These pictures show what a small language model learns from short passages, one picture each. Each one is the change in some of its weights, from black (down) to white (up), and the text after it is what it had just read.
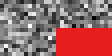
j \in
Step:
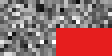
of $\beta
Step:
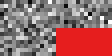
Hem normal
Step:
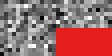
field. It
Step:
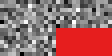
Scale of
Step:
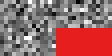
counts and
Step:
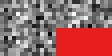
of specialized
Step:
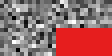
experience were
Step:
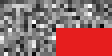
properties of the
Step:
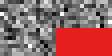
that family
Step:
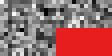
of aspiration
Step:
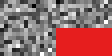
quality may
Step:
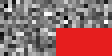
the desired
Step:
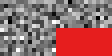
A graph G is
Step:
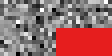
a special class
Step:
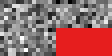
was observed
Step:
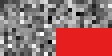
represent the sequences
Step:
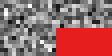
this sensation
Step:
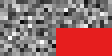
que está para
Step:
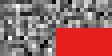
systems to
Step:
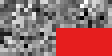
to control the
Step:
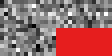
a percentage
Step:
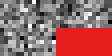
be locally
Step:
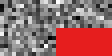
the field of
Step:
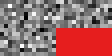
a los que
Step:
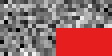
proof of this
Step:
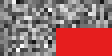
du RCAR
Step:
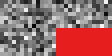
use are other
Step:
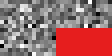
be effectively
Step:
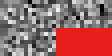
elementos muy
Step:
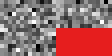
a poner
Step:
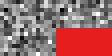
that expired
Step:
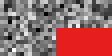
often to
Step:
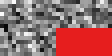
that time. We
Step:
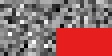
the loss is
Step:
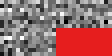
Curso de
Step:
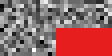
therefore, it
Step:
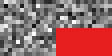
regulations and
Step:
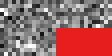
distance between
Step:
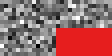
is a significant
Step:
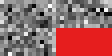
hamda bu
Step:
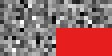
trains, for
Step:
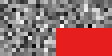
on multiple
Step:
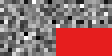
and Tables
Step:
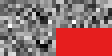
after they
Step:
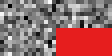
stem show
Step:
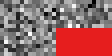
d \big)
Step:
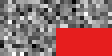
f \neq
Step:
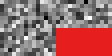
in general and at
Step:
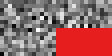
de poderes
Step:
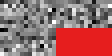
us now
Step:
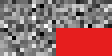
curves are
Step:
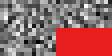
decrease in
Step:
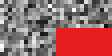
entrada del
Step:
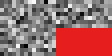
This expectation
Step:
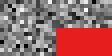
are similar.
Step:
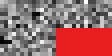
go. This
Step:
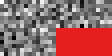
get it if
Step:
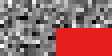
XIX y
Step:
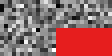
the task
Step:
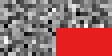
parte de
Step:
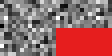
- El
